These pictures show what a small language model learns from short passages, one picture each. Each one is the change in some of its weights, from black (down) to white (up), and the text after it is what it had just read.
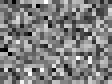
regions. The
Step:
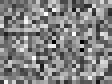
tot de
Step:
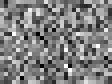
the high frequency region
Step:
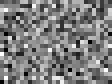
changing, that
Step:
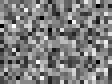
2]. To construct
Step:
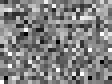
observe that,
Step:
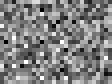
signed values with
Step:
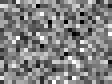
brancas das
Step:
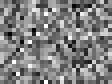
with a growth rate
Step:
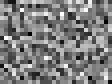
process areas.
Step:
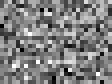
cenário que
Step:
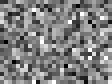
this experiment had a
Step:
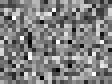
and cardiac
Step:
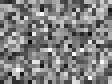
insights and
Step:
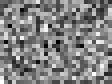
from H₃
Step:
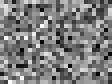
density gradient, while
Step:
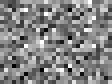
or networks with
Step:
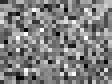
this regard, the
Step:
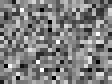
precoces ou
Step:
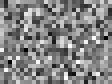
the clock can
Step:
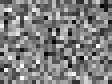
that students study result
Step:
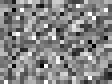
method without considering its
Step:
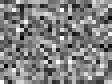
rare secondary
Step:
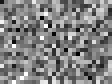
par université :
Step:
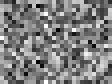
services through the
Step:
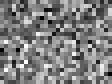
7 From Table 2
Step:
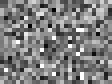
el sistema educativo
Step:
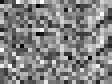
interested here for
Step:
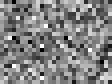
feature sets were
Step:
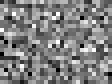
norms of behavior
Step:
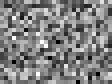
of course.) Thus
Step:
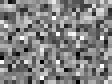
Transporte e
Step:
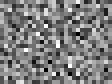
priority to create
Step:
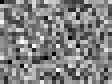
summation convention
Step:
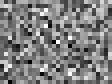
spectral weight. We
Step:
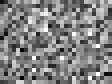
at temperatures above 30
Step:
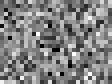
Government should
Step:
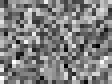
the ability to apply
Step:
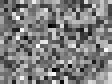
modelo de
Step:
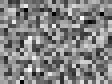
the hierarchy
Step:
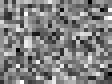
light on the recent
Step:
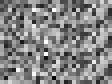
to those in
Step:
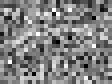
and his eventual
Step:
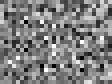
do século
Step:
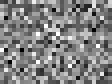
habits can be
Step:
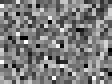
своя страна
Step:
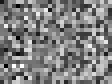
a greater research
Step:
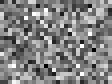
quanto para a
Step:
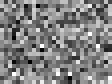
angle is denoted
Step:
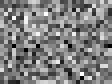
to fungal
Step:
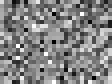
is a region of
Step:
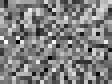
the lower thermal decomposition
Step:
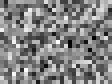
the laser spot
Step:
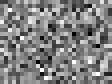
at early time
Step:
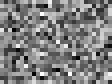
energy range is reported
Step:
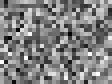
the teacher.
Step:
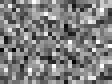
road into
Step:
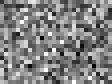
devido à
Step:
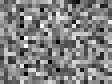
all three previous
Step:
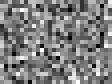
e leitura
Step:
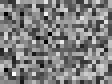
projects to achieve
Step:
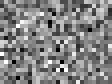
Circuit based
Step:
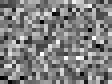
and cultures.
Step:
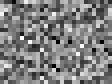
job satisfaction.
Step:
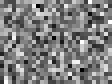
due to magnetic
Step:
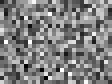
que se divide
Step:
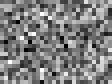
standard deviations further
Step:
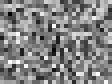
The technique of surface
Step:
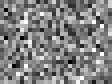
Saco di
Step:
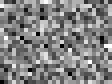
redshift of these samples
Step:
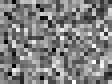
distance and environment
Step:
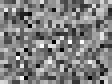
ya da evli
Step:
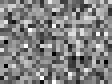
He received the
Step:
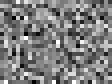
equatorial field
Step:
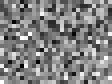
1 shows the most
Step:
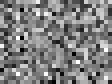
as internal model,
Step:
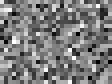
were used to produce
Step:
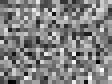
in the ferromagnetic
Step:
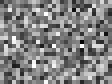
to store data
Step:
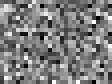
mean calcium
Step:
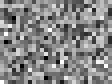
When one estimates historical
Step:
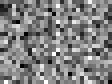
FIN7 &
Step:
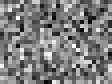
also study the action
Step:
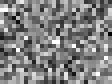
expand the set of
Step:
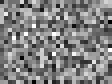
baked nam
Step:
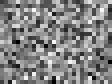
in Appendix
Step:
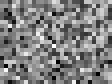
In dieser
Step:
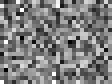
develop quantum machine learning
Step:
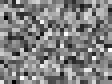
belirli bir
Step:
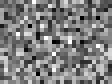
la representación
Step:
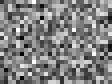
prevention of damage
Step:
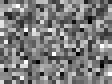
then solved:
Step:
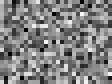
is an event that
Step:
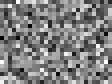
fractional transmission
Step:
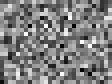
flexural strength,
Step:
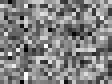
youth offending
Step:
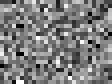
comparable to the
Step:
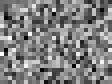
we see that the
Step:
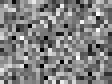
magna* could
